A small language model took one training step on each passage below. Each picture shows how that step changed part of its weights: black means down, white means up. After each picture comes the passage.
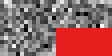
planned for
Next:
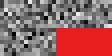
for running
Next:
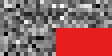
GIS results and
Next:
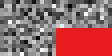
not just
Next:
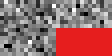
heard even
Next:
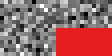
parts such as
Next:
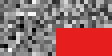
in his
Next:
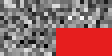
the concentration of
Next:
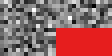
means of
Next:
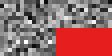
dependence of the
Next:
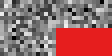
that future research
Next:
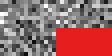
the hotel
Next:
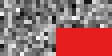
ethics number
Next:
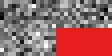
of men.
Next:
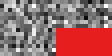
calcium and
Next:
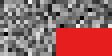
for JA
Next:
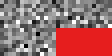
learning activity –is
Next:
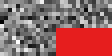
the registration
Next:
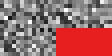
obtained according to the
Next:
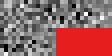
of the whole
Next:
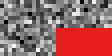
current work towards
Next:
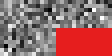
of the world's
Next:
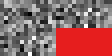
conditions. The
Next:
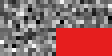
back from the
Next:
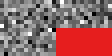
thick disk
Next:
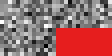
alternative was
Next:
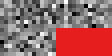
a survey research
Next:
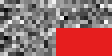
setting time in
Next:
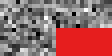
some ideas
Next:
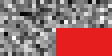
area may transform
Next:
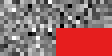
considering to high
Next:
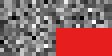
train deep network
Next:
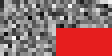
can be found on
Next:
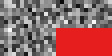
the research context
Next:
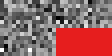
and the actual
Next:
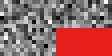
it possible for me
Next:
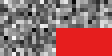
change, which only
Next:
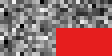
quality healthcare
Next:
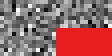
predictors of
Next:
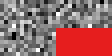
properties of the
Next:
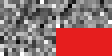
5 shows that the
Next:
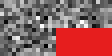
into 10 cases.
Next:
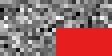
conceptualized and
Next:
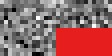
writing group
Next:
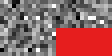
found largely
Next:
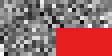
A heater is
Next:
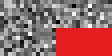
the specimen
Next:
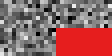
and forms the
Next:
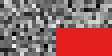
were observed to be
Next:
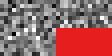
information about crop
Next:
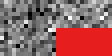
cities commit
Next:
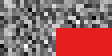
the second option
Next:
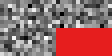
shows reduction after
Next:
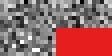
The use of
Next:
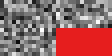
and therefore,
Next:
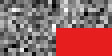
transfer, they
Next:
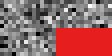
production will be
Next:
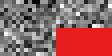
resin. This
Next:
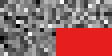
do with their
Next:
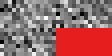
intubated patients
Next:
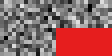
of equality.
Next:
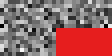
Trees model
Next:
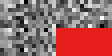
The platform
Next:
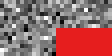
social justice
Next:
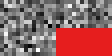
power loss in
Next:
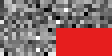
and pH was
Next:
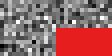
learning and the
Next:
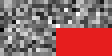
to obtain the
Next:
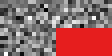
enable them and
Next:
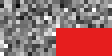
who would set
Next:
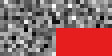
age of
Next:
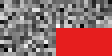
used, the possible
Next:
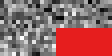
and other tools
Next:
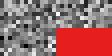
in diseases like
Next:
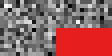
most frequently
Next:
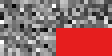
to get
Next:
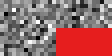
This finding in
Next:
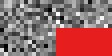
of the search
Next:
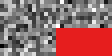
the tool was only
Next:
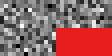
a surgical
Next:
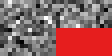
development and innovative
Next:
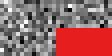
bond is
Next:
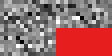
online environment.
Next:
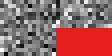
NWO and
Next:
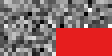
systems and behaviors
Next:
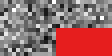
residual learning
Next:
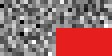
hardware implementation
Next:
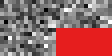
words. This
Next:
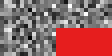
the learner,
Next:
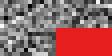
2 Head
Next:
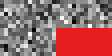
for this specie
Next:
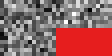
and power production in
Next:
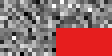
demonstrated the
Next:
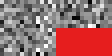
identifying more
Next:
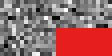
maintain relationships
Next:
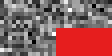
and progress
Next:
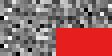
the relationships from
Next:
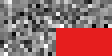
research organizations
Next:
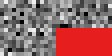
B) Zone
